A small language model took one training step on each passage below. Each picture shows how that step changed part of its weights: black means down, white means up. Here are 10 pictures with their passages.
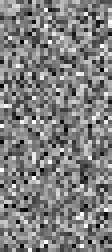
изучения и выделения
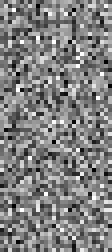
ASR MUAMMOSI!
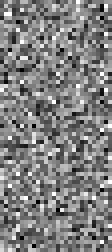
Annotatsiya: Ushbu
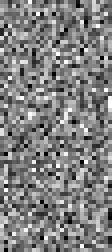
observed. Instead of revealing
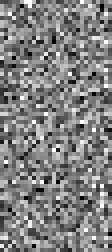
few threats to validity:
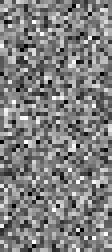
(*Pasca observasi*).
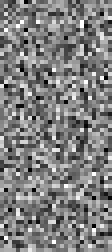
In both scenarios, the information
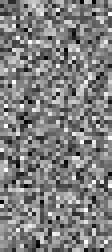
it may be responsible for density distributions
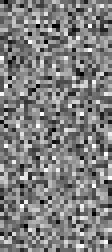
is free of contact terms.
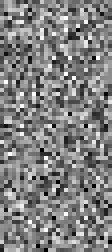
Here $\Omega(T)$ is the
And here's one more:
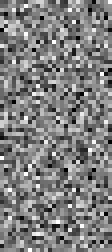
of ultra-high energy
